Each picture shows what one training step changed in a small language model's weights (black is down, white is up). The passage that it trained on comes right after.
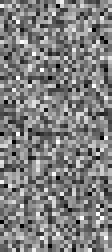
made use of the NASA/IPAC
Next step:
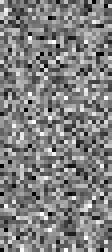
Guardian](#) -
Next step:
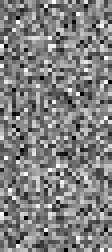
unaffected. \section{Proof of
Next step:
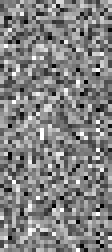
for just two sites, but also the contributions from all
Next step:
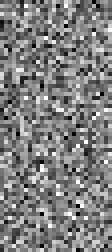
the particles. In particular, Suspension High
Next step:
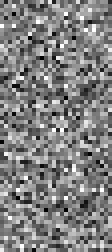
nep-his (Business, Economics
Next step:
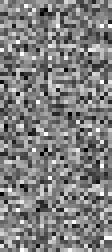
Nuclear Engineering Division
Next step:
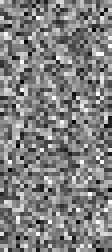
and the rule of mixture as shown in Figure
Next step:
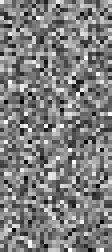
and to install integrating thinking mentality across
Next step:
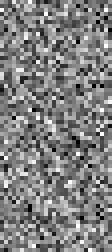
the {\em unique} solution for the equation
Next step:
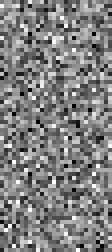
life of the Khiva Khanate.
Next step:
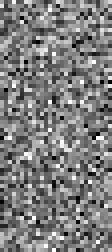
expect in corrective feedback and to form a common
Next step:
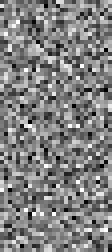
past two decades, oil production has
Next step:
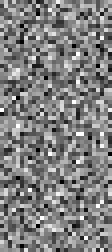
is that the data are collected according with some experimental project,
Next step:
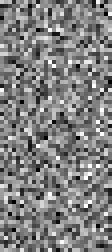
reasons are behind the increasing interest in the
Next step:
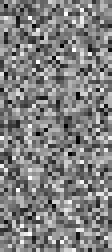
edges for most energetic ones.}
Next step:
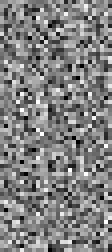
Guo, C. Ng, J.
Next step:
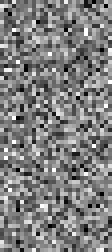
macro-crack (visible
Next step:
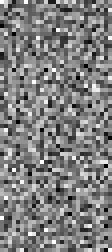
\ref{Ks}, we plot $n/
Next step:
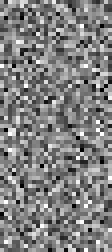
the area where the system will be installed. The
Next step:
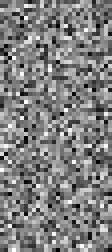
scaling, and pedal reaction capabilities.
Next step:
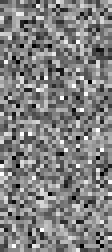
the costs are related to family and social care
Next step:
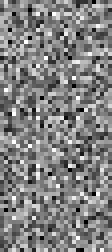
transposed density operator up to order k .
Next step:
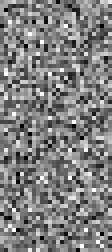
adjectives from the masculine
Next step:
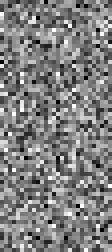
luminosities is still not clear. Based
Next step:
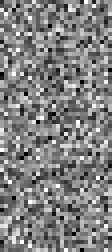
Please note: Capability and resource constraints
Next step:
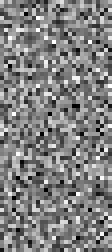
and the fitted photon index of published data as
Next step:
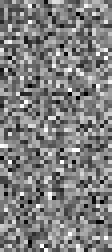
underway. While so much has been talked
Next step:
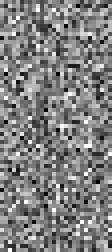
biodiesel was determined using the method described by
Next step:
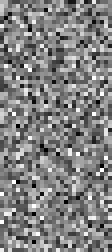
PIM reports solution quality with full precision.
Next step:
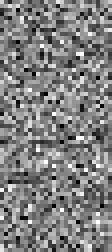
It is in fact a limiting form of all of the
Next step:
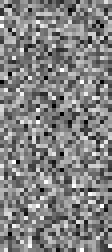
cannot be obtained directly in differential privacy.
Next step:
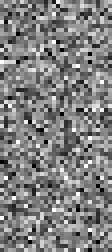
injecting controlled packets into the network,
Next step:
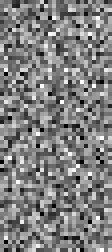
underlies the purpose of this work.
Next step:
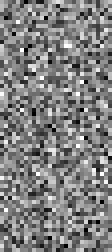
community is being taken over. cannot be extended any
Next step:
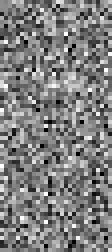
envelopes were not stripped
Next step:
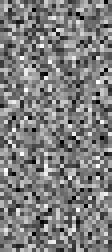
a fair fraction of the models studied so far, are
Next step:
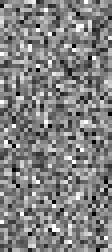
$T$ contribution. To give an idea of the
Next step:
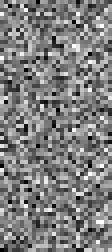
and ventricular dysfunction.
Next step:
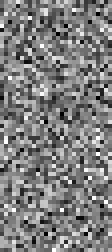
(ii) the existence of a blackbody
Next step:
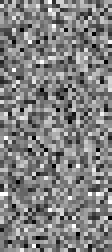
rate for GDOR stars can be attributed to
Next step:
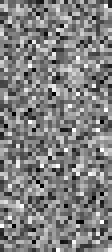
organisms, and through information systems, IT,
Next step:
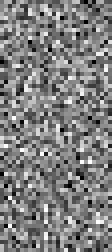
degree of freedom). Each
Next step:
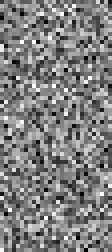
partially supported by CNRS,
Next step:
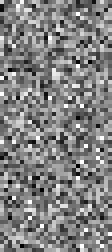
factor 3 depending on the tracer, either
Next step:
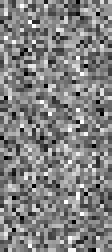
their thinking and behavior. A timely detection of these
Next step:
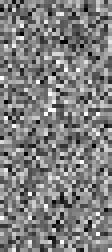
mechanism in DRAM can cause a practical and
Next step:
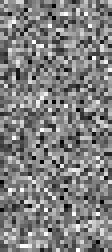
learning” (as a source of knowledge) in recent years
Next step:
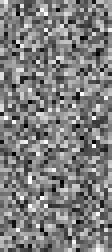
the journal by the end of October 2020.
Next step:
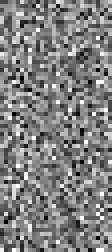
the appearance of magnetic intensity at (100), together
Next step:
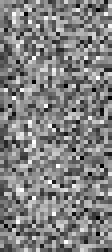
Distance Vector), DSR
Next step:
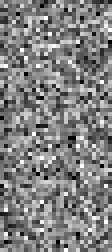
Morse singularities for computing topological
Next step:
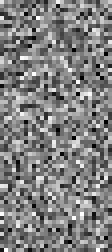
and $E_{\ell}$ to the corresponding
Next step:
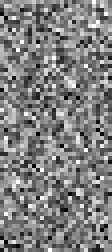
we can show that the second integral is also finite.
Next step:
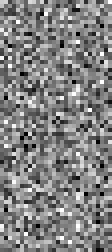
their social and religious rituals, as
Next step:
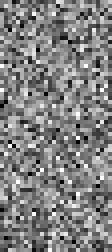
of an opposite result might be caused by the chosen
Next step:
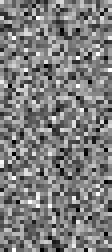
and a choice of a curve parametrization
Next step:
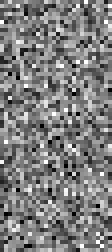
the body, horns and tusk must
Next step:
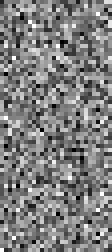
in Guangxi Province, with arable
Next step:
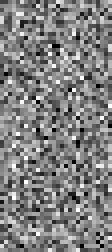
the effective concentration is achieved only 6 hours after
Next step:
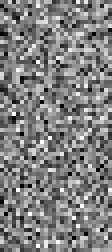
the host galaxy. Each component possesses
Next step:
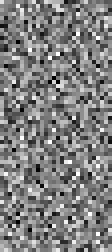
of the physiosorbed hydrogen, we
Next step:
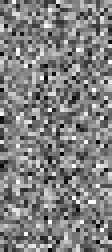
query describes the information that the user is required
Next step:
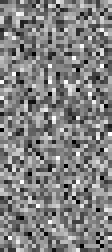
the GXPF1 effective interaction, we
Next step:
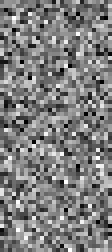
container of ice for physicochemical and
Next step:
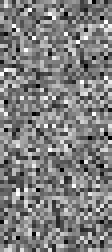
generated manuscripts in high impact
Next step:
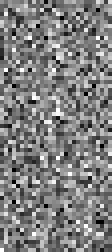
action. These processes of action are blocks of
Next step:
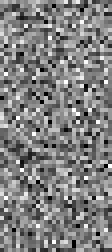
interaction (62.0\%, \textit{n}
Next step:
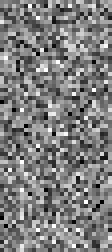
⁵*Science and Technology on
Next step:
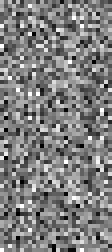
Learning through inquiry in education refers
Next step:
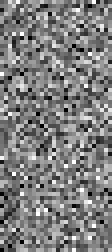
dimethylformamide Solvent
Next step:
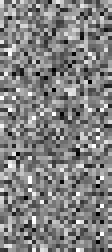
illustrates a consistent improvement in both training and validation
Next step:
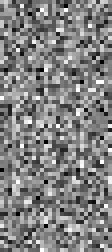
of society and the consciousness of
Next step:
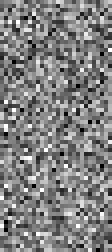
code. In-plane rotational flow
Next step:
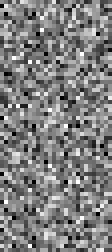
prove to be that once handled
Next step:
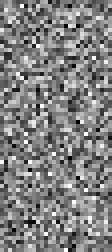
and well-being. Promoverá
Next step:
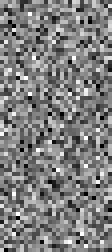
being treated as a fit parameter. In this
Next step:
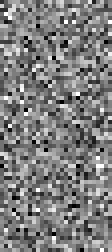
ten years of physical computing workshops.
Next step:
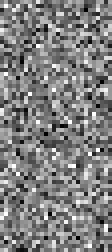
and describe pure supergravity can only have
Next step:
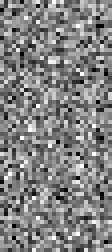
of management skills and school heads of public
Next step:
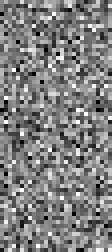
with remedial opportunities / measures in their later
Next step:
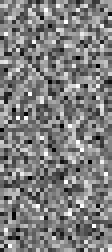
of China, 2016). In writing communication,
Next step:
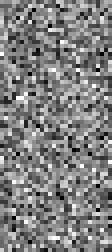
optically thick, as discussed in detail by
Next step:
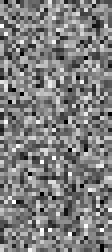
of Hermitian systems are mutually
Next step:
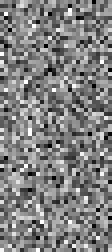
resulting group $\G$ is the smallest, namely
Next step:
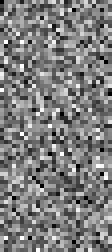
action of G on a reference group, say
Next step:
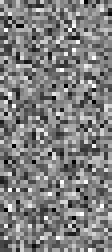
Kuznets Curve (EKC)
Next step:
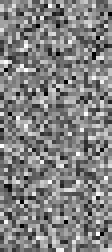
First, Federal Communications
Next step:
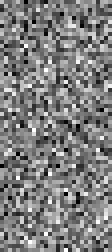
exceptionalism through virtual
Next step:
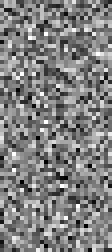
careful examination reveals that
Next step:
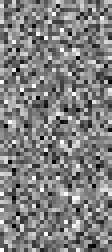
constant related with the heat of adsorption. The
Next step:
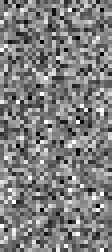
components. After merging two initial segments
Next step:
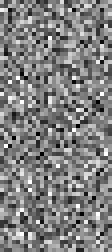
change, stimulating through digital technologies both the
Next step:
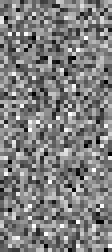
number of samples was $2000$. We observe that
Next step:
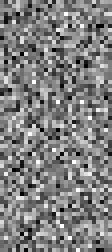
atlas of taxonomy,
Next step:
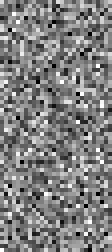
datasets. In the Table 3, three eigenvalues
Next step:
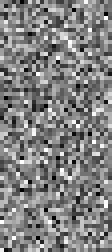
and clusters, respectively) with a classical anonymization
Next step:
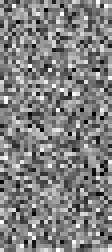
models, but it has been accomplished with some
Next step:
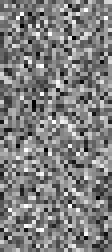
an hour the man saw no signs of
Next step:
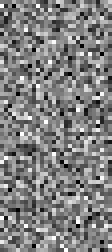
clustering indeed occurs when $St
